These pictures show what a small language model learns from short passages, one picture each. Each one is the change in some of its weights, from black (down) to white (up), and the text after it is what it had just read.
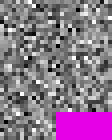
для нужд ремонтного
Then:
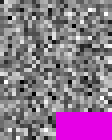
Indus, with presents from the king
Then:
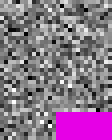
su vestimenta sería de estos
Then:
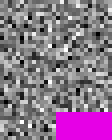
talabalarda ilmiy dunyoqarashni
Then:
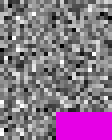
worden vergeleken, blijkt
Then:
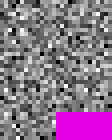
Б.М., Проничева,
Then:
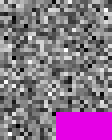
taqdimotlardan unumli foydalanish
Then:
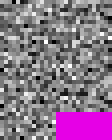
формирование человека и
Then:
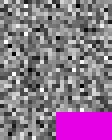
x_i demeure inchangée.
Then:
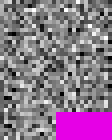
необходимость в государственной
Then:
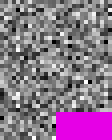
образцов речи людей, у
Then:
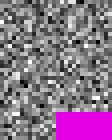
dengan residual SRESID.
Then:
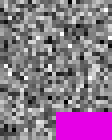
повышенные процессуальные
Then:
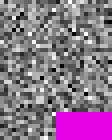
ko‘plik shakllari asosida son
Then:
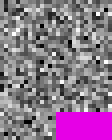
y fotografías obscenas
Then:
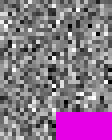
bo'lganligi haqida gapirar
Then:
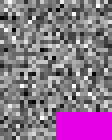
затрат, включающих
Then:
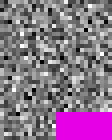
yuvgan ikki kokilin – Bu
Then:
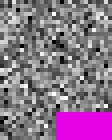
surunkali gepatit bilan
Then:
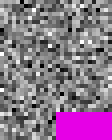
по ключевым видам
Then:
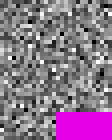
fato haver outros critérios
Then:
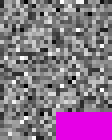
работы системы, существенно не
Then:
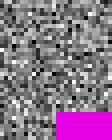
и беспокойстве. Для
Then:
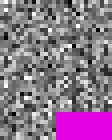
Chunki faqat u ikkilamchi
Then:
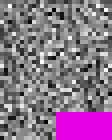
refiriendo a un profesor virtual.
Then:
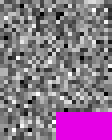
în domeniul digital, atât
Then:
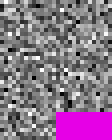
afectadas por la pandemia ya
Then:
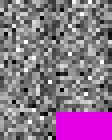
ANÁLISE DO MENOR
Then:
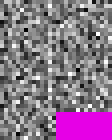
PROFESIONAL 25 de
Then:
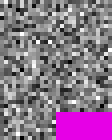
pengadaan dan peluncuran
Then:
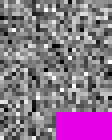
спостерігача на роль активного
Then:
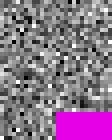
зумовлена відсутність в
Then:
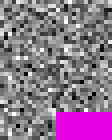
e artigos fora do escopo do
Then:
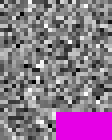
foi associado com uma taxa de
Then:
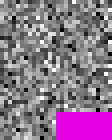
las estrategias de conservación
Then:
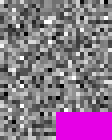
samt profiler uden for listen,
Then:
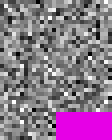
dos advogados respondentes, não
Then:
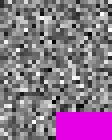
ob'ekti sifatida Bankning
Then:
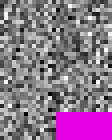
sug'urtaning jadal
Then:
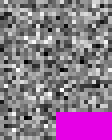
тизими мазмунини мос
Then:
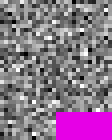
следующие принципы:
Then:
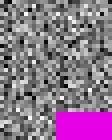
الأخلاقية القوية
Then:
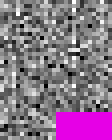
ҳам махфий хизмат
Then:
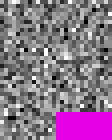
vaskevann og såpe,
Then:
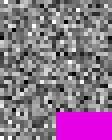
usullar yordamida baholash va
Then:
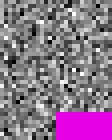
Ocampo (Alejandro
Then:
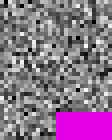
Malika savdo majmuasi,
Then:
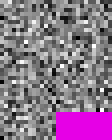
Спенсер Л.М.
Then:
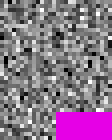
nomidagi adabiyot va san'at
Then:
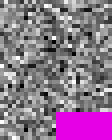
funciones directivas. A juicio de
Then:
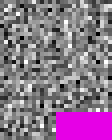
exercícios que envolvam as
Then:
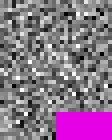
ko'rilmagan turli
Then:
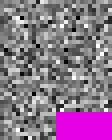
jinoyatlashganligi darajasijuda
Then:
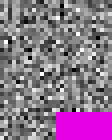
Recherche et innovation 2,2636
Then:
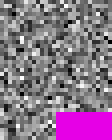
y desde allí, la realización del sentido
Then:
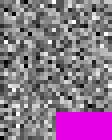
o‘ziga xos maskani
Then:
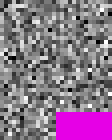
contexto real, para transferir el
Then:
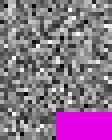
período diurno? 9. O
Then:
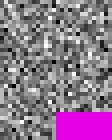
planning, constitute essential ecological
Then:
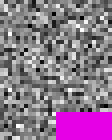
numérica de treliças:
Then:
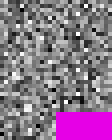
as nuances da literatura nas sociedades
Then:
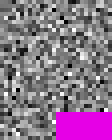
la evolución de la renta y el
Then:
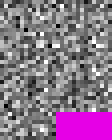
mohiyatiga ko‘ra tizimli ijodiy
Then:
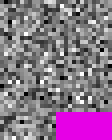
Como ha señalado E.
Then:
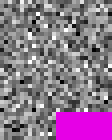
antiga do país, ocupa o
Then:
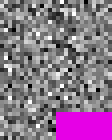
тугунининг тузилишига
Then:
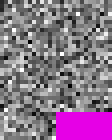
in: Turbo Prep,
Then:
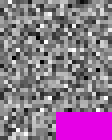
susayishiga olib keladi va
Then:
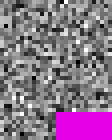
Press, 1978. Jamiyatni
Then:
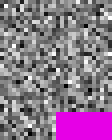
empezado a disminuir). El
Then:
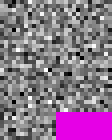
а не своими собственными».
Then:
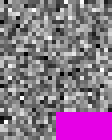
основе: Housing Type by
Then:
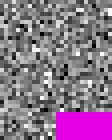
IIIC Qualquer T N1
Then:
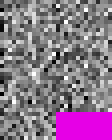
ont été implantés sur des sites
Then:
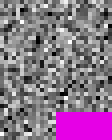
intermedio rispetto agli
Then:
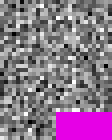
В условиях модернизации
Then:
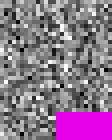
movilizar y condicionar
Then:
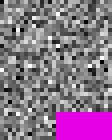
в настоящее время
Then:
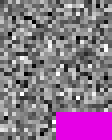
Keywords: power of
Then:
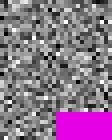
DF XV ProspeCT&I
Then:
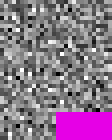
para doenças SQ1 Fase
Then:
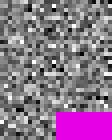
право на судовий захист, справедливість
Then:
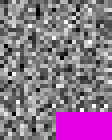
prin intermediul obiecțiilor
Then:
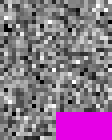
у передгірній частині Криму.
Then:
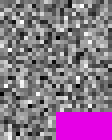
faoliyatining ishlash tamoyili bilan
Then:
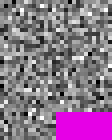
які склалися під впливом
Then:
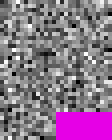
dos povos indígenas nas
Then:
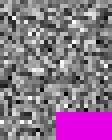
ámbitos de aplicación y proceso de
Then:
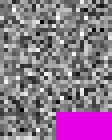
A importância das instituições-âncora
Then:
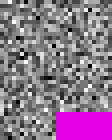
tartibda berilgan. Bunga sabab
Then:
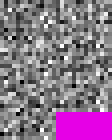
bosqichlari tahlil qilinadi.
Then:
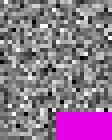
qaratilgan bo'lib, u pedagogik
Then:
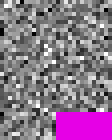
bilan o'zini chegaralashi
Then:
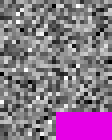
и доп. – М.: Изд-во
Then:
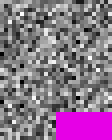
aleatória por indivíduos
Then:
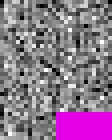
talabalar jamoasidagi holatidan hamda
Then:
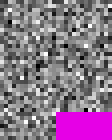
plyonkaning uzilishga
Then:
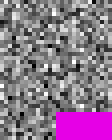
REFERENCES 1.
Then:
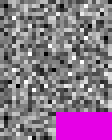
العزيمة معها
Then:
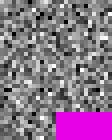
Plusieurs participants opèrent
